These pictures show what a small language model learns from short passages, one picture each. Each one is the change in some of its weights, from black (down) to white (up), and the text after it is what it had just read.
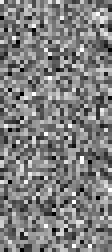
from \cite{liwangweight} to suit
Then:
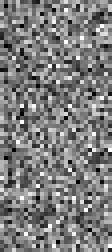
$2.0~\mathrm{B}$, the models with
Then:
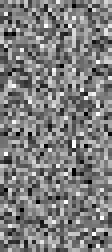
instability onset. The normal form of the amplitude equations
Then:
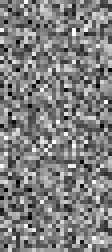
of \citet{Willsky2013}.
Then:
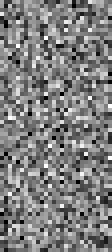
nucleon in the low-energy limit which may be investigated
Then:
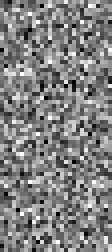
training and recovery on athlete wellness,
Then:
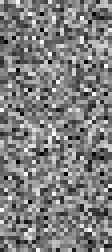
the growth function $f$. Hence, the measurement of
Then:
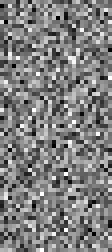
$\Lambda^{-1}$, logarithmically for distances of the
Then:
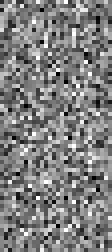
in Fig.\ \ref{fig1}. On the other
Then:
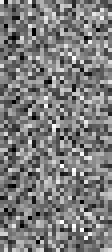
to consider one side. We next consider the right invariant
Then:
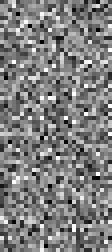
the orthogonal complement of $\mathcal{H}_\infty$, because
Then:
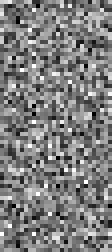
this case a source located in the supergalactic plane can
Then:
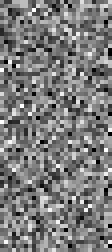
parameter $m_\mu$ is imaginary mass. The advantage
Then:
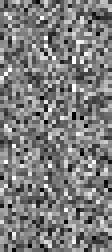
role in the understanding and analyses of the AMR
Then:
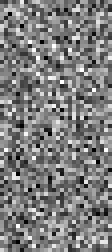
the cell representations are simple. \end{enumerate}
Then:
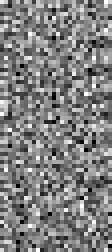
2007, AKARI IRC Data
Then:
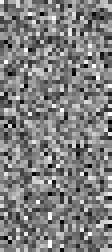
the second state. This two-step oscillation is
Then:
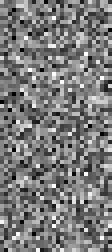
the $r$-th order statistic is
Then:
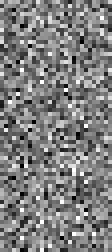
our calculations are still compatible with experimental data above $\sim$
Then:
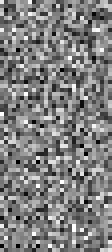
this case, the value of the equation of state in the
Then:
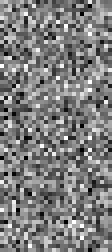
magnetization strength (42.8 emu/g) and
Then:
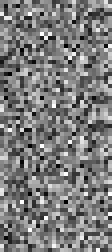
random variable $Y \sim G$ with density
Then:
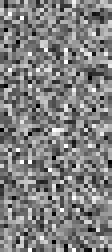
resonators. Moreover, we chose to pattern the
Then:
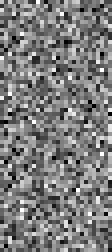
(\ref{choice}) are replaced by other functions.
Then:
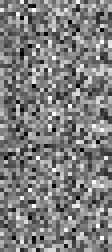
~\cite{CRBM}. \section{Discontinuous
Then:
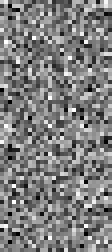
Another difference between HvdAW and our present paper
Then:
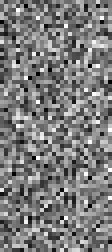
keeping $L =N \, a$ fixed. When
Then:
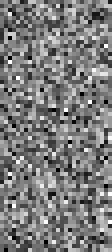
laser frequency (and thus cavity length), as well as a
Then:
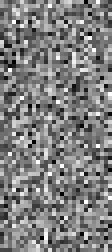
four-valent graph in a closed, oriented surface, with
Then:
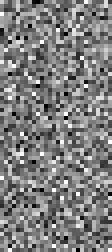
which it holds that $\CI_{c}\geq
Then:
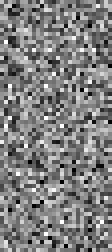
is the ``unitary'' case, also designated as
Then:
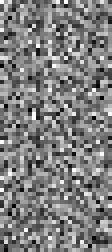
Section \ref{sec:timeintegrators}), we can
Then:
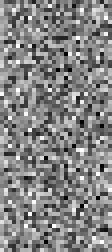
{year} {2016})}\BibitemShut {NoStop}% \bibitem
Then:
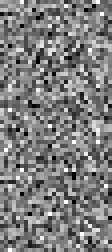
appearing for each interaction function.} \label{fig:example
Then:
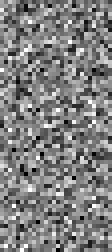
function $\varphi_{\lambda}:(0,\infty)\rightarrow
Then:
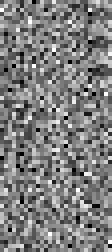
$W$. Note that $k^n[\sqrt
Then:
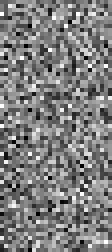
on all test graphs except \physic. }
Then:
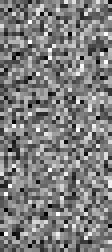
nodes. When a block arrives, each node updates
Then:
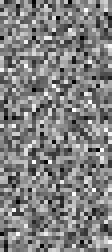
routines, but their accounting contract is
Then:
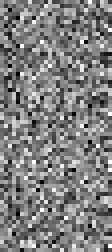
8) Enigmatically, the fast Fourier transformation
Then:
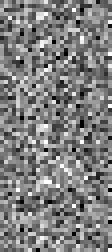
P}(\R^d)$. On suppose que presque
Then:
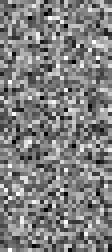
radius for the light (anti-)quark mass
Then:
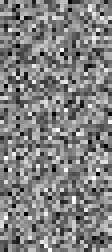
to distinguish between kicks and ``normal'' small angle
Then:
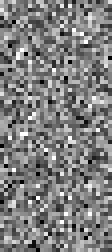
(ii), one gets that the sectional curvature
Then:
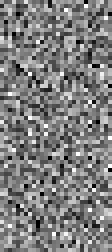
equilibration is $t_{\times}\simeq
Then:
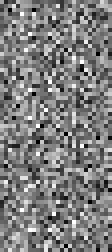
and the discriminator, known as a zero-sum
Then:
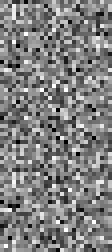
\begin{subequations} \begin{align}
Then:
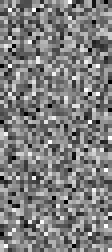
A$. This means that $A\subseteq
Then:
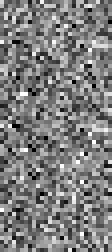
on physical entities, quantum states, dynamics, and
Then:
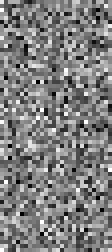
The \texttt{ERROR} state is automatically
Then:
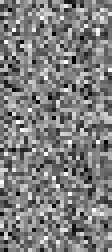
so as to increase the fidelity of deletion
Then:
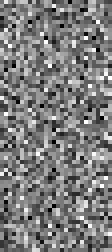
feature of the caustic. ## 8. Final
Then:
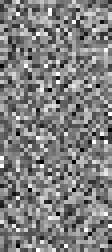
If $(Y, H)$ is a linear
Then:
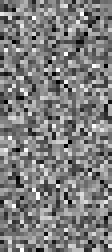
provided for~$\tau$ by~(iii). If
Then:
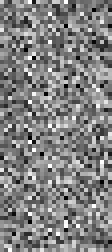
\citet{MR4530374}. Interest in
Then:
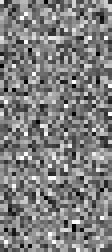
characteristic equation of linear part from (6) is:
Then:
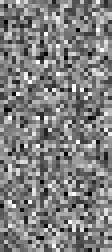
of the gluon dressing function from the lattice data
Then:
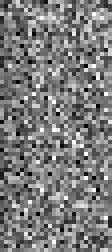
its entries independently from standard normal distribution. Then, the class
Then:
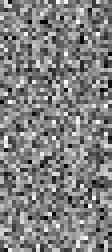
$k(\racf)$ (ensemble des
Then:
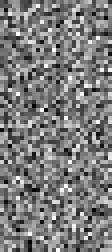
$D\in \mathbb{N}$ the number of
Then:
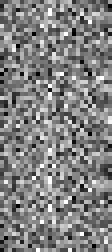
Let us recall the definition of Poisson groups.
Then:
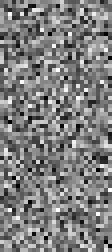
maps finite, explicit statistical laws will be presented only in
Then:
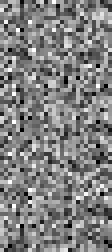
\qquad R^i_j[q] \in
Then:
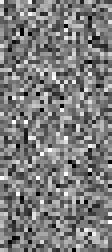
this follows from the \(C^0\) convergence, since
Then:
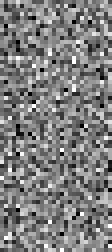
processing units can be utilized to solve larger problems in
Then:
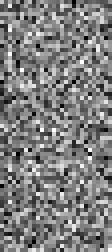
very difficult to make with previous instrumentation. **All
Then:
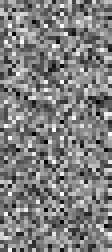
used wide uniform priors for the period of the fourth
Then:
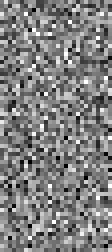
\mumi, \muma$ are shear material
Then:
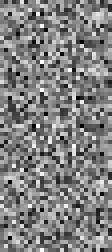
\end{center} \end{figure}
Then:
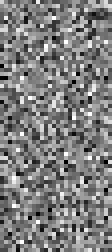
the grid. %BLNP --> BNP
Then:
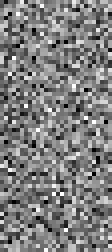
by $H$. \end{theorem} From Theorem
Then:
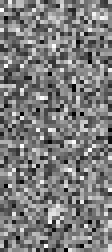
the distribution of DM component and galaxies can be approximately described by
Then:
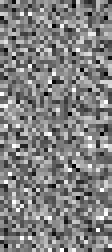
it ensures correct attribute possession by
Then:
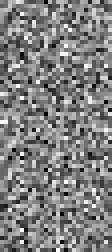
(Solution 1) of Table 2. For
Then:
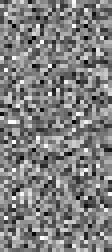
Cunningham, T.Millar \&
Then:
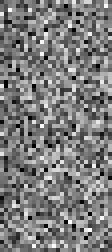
to $|x\rangle$ and thus is the solution.
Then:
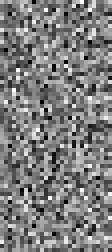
of the KVs $\Pi$ and
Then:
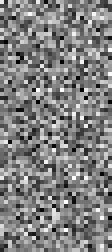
are proportional to the proper length of the curve when this length
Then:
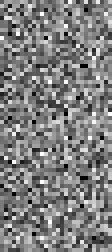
T. Wiegert\inst{5}
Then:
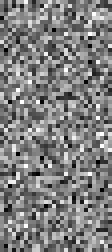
backreaction of the flavor fields and
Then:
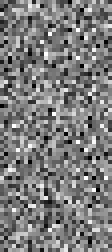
call these rings FGC-rings. The problem
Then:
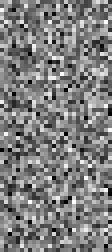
Here $[f]$ runs through a system of
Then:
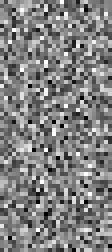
spacetime, the distance of closest approach is directly related
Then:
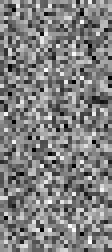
assessing various other students' competencies
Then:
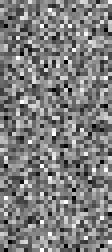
$X$ a Riemann surface of genus one with one
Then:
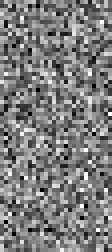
Fixed points of left reversible semigroup of isometry
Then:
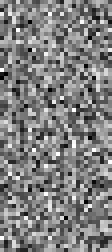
conditions under a strict positivity assumption. For general Robin
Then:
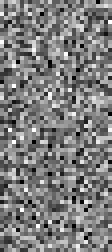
coordinate. Further details on the configuration are provided by
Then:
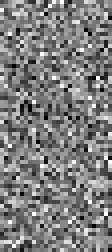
$\h$) $Z_{\h}$ converges normally for
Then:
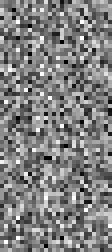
generality of such method and here it turns out we need a
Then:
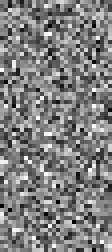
0\le\ell\le r, \] and the
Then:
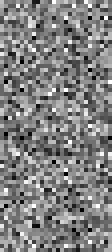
of couplings $\geff^2 (\pi T)
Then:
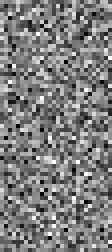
space and $x_i^*$ is the
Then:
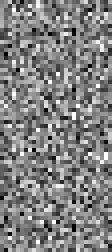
with negative exponents and the Fourier multipliers to obtain
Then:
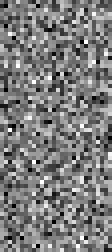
compression) that can save communication volume would be
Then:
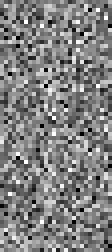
construct the map $h_k:H\to
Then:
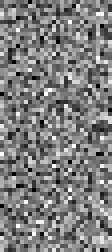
\mu \left( \left\lbrack
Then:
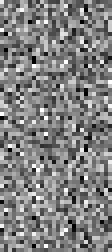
of interest and additionally assume, based on typical
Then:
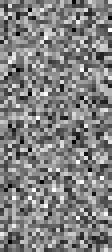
visualization of flow is not clear enough in the above
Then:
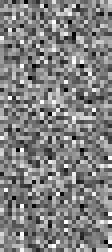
can be written as, \begin{align*}
